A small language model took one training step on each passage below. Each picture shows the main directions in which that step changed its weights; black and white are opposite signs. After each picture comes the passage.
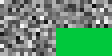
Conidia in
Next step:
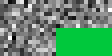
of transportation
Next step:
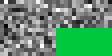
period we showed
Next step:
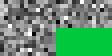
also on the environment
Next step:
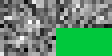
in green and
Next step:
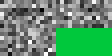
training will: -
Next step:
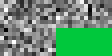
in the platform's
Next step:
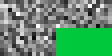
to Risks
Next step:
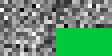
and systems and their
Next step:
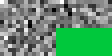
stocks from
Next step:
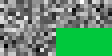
the study period from
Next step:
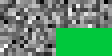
that the location
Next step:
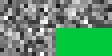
for the excess
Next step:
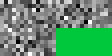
are the reported
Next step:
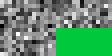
observed that the
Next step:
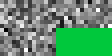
the state). The
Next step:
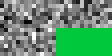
importance people
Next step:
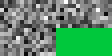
and to attract
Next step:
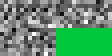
such as blood
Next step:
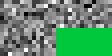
reviewed the
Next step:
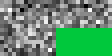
because currently,
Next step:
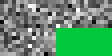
constant wall
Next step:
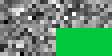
the gels have
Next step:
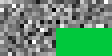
drugs for
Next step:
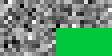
were positively
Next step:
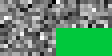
W \times
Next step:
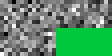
ANN can
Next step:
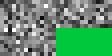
for the first time
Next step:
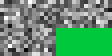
analysis; neural
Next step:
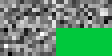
process and not only
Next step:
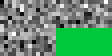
NO YES
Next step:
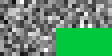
of the demonstration
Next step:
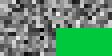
state began to
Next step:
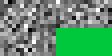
were carried out
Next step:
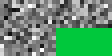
among the newly
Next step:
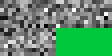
to a recent
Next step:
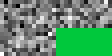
yield and
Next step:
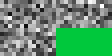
commuting through
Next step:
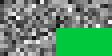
above, the
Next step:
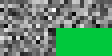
present information to
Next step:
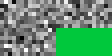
agriculture and
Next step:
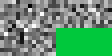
input x is
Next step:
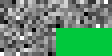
by the authors
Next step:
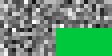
of C3 sample
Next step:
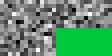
concentrating on
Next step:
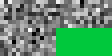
impact on the development
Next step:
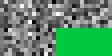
land has been
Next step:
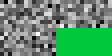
cost, including
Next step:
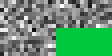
and the world
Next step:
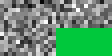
certainly be
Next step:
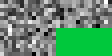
materials using
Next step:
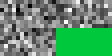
against future
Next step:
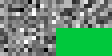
of carrier
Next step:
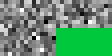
is a positive and
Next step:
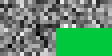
to explore
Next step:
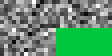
3). The result
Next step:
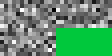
realisation after
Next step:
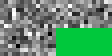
divided into
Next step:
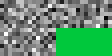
data such as an
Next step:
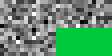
2) the
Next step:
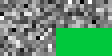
= total number of
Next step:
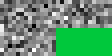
is known about
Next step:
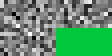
whether provided
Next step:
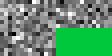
BVI students
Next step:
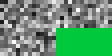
value, and could
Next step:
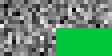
R [R
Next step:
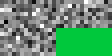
Machine learning
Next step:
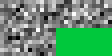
related to the
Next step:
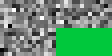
problems India
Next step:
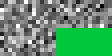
preparation of
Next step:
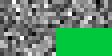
that leverages
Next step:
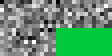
elements with
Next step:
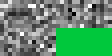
students? -
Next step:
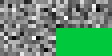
When a
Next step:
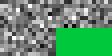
University Institute
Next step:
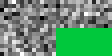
at useful
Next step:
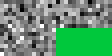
1 shows that the
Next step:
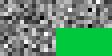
butchers from
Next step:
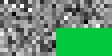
index aims
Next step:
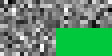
B' values compared
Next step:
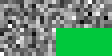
analysis shows that
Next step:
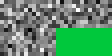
behaviour which
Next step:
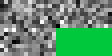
in Fig.
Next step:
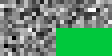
design and parameters
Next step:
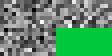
calculate which
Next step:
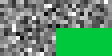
complex prediction with
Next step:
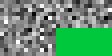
a network of
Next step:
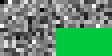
The broader
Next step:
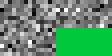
preparation The
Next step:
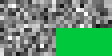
used to solve
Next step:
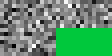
address drug
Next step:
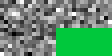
of information resources,
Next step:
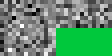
testes to the
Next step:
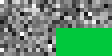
obtain stable
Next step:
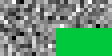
of the study,
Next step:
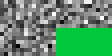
at a sample of
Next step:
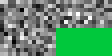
proposed fusion
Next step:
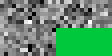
are thought
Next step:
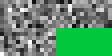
node region,
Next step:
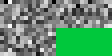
ranging from
